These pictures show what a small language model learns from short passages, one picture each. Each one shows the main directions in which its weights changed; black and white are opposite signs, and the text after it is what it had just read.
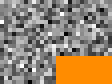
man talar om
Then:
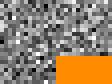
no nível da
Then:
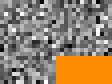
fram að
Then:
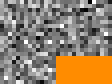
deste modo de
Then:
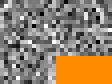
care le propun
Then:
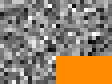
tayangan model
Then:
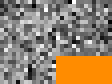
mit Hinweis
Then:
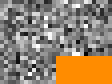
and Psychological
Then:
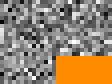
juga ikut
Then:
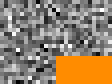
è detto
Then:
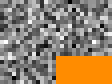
Grande do
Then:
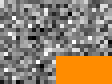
por desenlace,
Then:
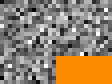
un circuit
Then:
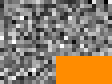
sono i partiti e
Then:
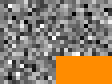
débriefing à
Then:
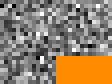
het voorbeeld
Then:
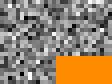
para ser procesado y
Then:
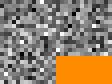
adolescentes con
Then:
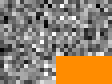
sinf matematika
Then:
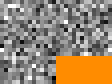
não foram realizados
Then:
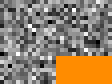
no sé què.
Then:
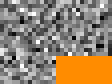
fact that he
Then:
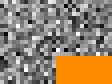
sempre sola,
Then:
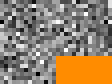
– bobowate
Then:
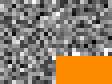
balki ayolning
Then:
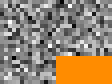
ser mais volume
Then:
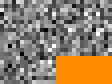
Modell: Die
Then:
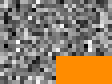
su constitución
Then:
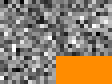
bom para todos os
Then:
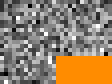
anak merupakan
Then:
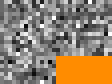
um tamanho
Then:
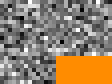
номер нашего
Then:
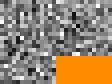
importante rol del
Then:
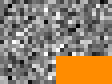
Astronomie der
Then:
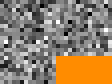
todas ellas, este
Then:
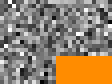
la Massane*,
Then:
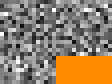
tiene un sesgo
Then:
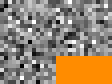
qilish asnosida
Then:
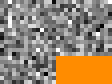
social challenge
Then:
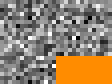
par Camille
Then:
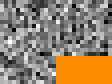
dos mecanismos
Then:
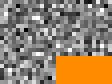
A incidência de
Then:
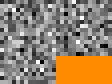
auténtico, nada
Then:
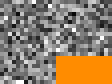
période de trente
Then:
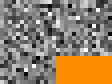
ekan, ushbu
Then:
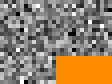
kannte er
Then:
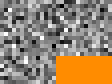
Chimene Kuhn
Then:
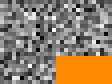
qualquer tipo
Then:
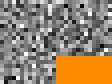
climatique »
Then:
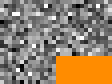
Cependant, dans
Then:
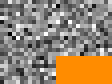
de l'ensemble
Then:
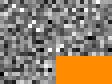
nilai pH
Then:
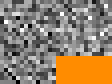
desafios e
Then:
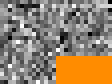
є належне
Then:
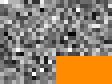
va uslubiy
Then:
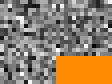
вплив. За
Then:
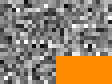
de controle,
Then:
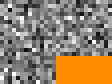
и по поводу
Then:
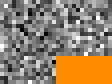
NPC Kota
